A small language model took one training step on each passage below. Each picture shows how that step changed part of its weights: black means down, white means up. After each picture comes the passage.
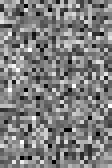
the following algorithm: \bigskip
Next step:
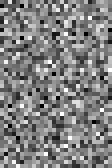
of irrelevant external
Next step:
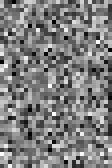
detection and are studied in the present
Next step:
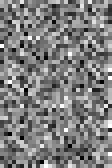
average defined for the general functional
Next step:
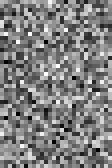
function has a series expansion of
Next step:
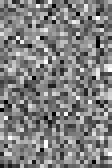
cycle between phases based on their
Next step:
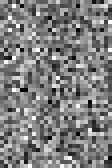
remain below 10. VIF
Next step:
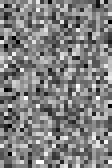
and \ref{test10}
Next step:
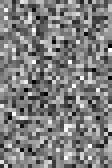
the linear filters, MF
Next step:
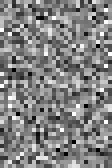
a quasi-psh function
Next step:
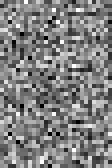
Mixed Ligand
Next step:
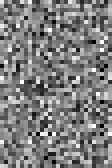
Science (COS)
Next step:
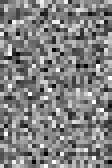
A., & Farren,
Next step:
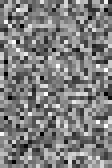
reflector is capable in
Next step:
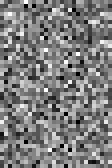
process $\Xi^+_c
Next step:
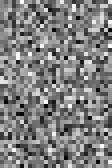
In the surface theory, offset
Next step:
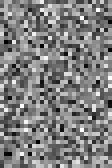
and \begin{align*}
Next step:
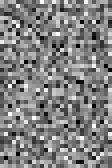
prev\_err} =
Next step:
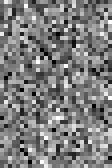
was first observed in solid
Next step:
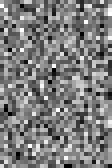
each intensity before normalization.
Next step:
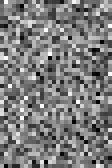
centered at $X$,
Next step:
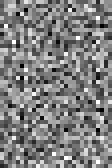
This supports the idea that
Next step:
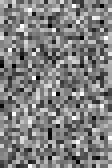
The pcILC method
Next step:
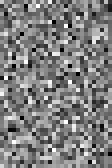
$\vec{w}$ in terms
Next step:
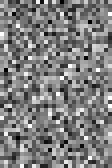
$\alpha$, they go to zero
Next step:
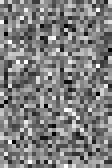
Mathematical Subject
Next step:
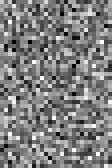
University Wexner Medical
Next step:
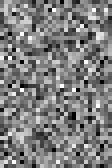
on the likely natural development and
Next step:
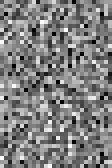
(b): blurry
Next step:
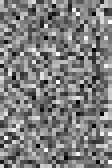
developing the readiness of
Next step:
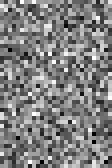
with short lifetimes.
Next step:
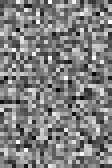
be used as well; however,
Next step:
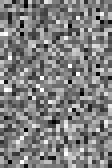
$X$ ne figure pas
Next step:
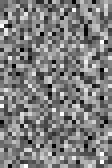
(Stroock and
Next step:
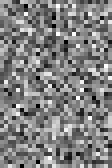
responded to the survey have
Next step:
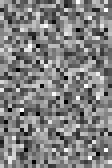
the nonlinear term is dominated
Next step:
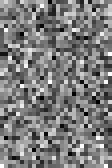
centered at -20
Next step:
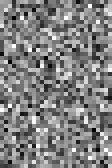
the similarity between two distributions,
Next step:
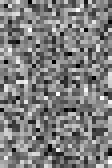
resp., homogeneity,
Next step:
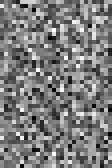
results, we consider a generalization
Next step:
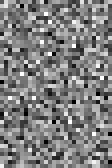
$m$ edges, let
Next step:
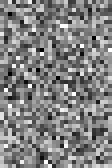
Keywords Deep
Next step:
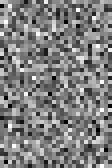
same time scale. This means that
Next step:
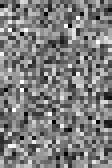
on $f$ in the definition
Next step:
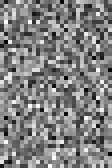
classification one can classify further
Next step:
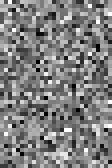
on previous works by the two
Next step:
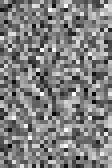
the inexistence of
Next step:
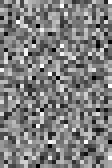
Section V. Finally,
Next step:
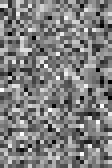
obtain expectation value of volume operator
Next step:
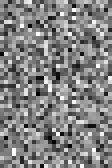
Bluesky Social
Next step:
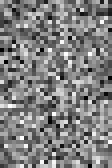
studies, Sofroniou
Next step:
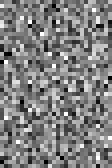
nuclear industry. The
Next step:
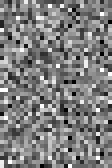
homomorphism $R\to
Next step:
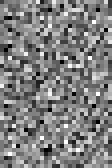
poor workplace environment influences
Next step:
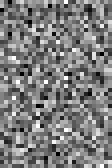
curve is the exact result obtained in
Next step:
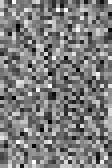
or price processes. In
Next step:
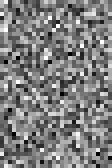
| Figure 1. Key points
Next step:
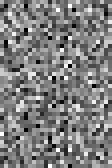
real $\alpha$ decays
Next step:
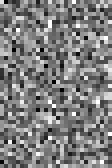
ONN on-chip learning
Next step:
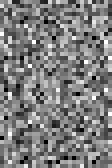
quasar pair. It was
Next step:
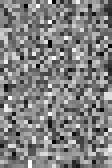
and its efficiency, in terms of
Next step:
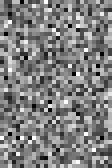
The action $a_i
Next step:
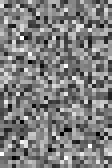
denoted by the position angle
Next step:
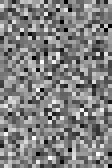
structure by just considering the symmetric
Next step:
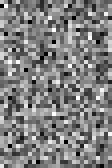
The released fields are validated
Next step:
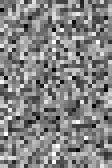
It is possible to detect such
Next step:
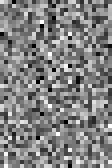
. $$ \bigskip Consider the
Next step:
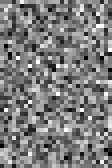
the fabrication of the
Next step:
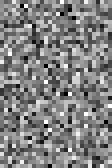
\mA$. Using the
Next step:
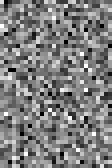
ten times smaller than the
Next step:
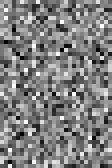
the potential to realize both
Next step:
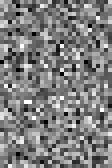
articles. We compare
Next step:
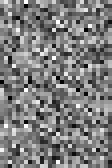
M—O II ν
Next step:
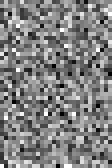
of gravitational sinks
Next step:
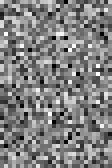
function $h$ had been introduced
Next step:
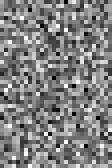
framework, which enhances the
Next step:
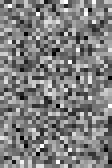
SVMs for ASR
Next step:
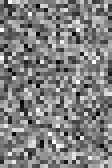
which was substantially
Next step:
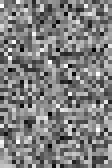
K.S. – concept,
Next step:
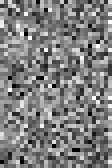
plant growth observed at low
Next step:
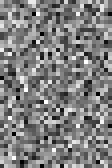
aim to study global convergence of
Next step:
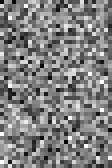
substrings is then
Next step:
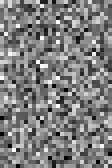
gender difference between the experimental
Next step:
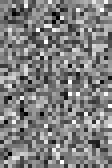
\eqref{out} at the
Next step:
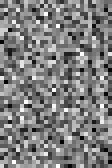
of fractional integrals
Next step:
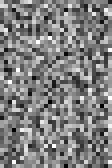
system of internal control in
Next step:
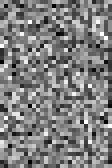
been employed in the synthesis
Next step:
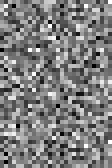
Notre Dame,\\
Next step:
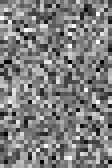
that categorizes individuals into 16
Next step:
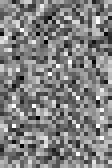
long way in the three years since
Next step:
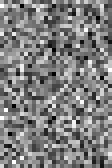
levels of treatment. We only
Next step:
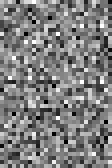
as post-processing
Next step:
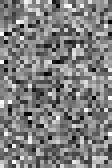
typically they do not have
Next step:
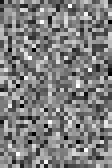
coplayer by an amount
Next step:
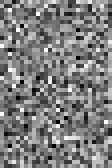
proposed to construct an automated
